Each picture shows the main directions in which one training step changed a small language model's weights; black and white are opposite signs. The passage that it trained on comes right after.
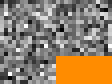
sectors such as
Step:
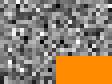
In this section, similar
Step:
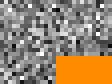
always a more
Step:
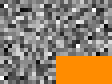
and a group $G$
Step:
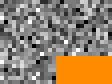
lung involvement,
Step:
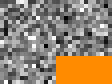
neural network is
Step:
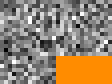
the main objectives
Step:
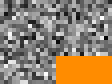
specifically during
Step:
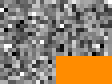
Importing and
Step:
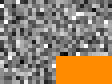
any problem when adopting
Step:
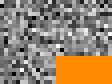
optimization (in
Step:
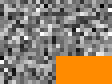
to the optimization problem
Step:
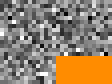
a consequence, the
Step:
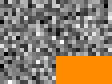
Literature, which is
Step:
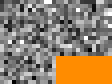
CNSP, com
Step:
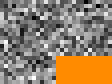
approach ([3],
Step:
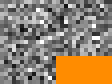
und *Walter
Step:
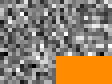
time intervals while
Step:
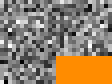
primary element that
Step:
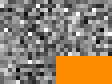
Gateway –
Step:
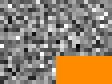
by integrated charcoal
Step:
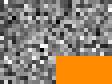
manifold glued
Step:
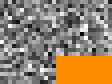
a contract with a
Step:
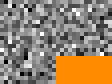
group of fairly
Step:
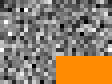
не знаю,
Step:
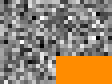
the inner product,
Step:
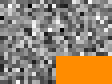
multiple chessboard
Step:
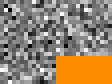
the hierarchy
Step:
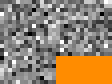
we consider it in the form
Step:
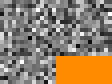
-J_T$ with
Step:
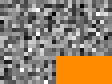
by $\Z$. The
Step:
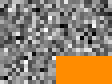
\infty, $$ where $
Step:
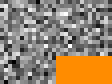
search the number
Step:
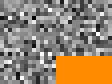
qui lui
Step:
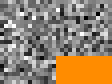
Abstract. This
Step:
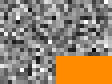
with pupils from
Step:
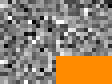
через 10 –
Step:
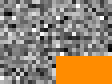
throughout this
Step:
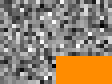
and modular transformations
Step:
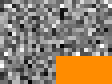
evaluation results show
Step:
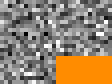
represent and analyze
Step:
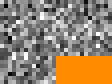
va sardorlar
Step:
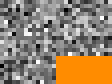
– monstre de la
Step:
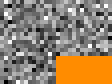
us recall the
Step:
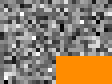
"partly" by
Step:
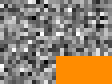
prime. This identity
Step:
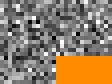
efficient control which
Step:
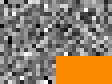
into a Morse
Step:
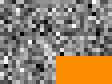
established in
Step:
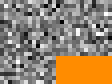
Can Study*,
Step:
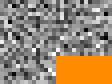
Halma board has
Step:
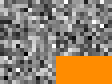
Retrospectively from
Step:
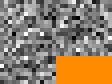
against all of the
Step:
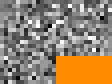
Lyapunov condition
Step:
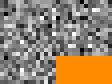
as posturas perante
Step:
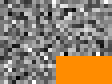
la sèrie de
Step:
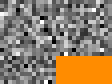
l_T$. Tish
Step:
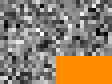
measured values of the
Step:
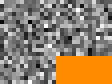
mechanical process one
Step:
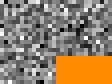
number, Morse
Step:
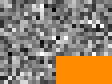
the transients of
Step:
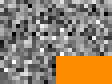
their performance in the different
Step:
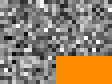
1 Surabaya
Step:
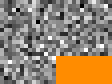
grants repository
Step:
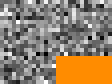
putting them
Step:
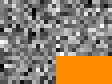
Therefore the rigid
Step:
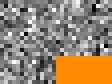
como objeto de
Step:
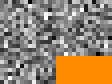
the correct forms
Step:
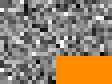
service reference is
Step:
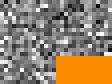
common factor), this
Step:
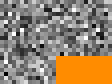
value of $k$
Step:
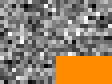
– stehen
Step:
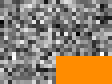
lefthand side
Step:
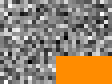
like it was in
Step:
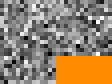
for academic
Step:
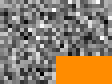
the asymptotic
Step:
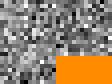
of serotonin at
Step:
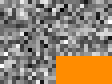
entendida como la
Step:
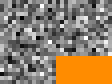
with determinant of finite
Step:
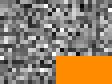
steps: 1)
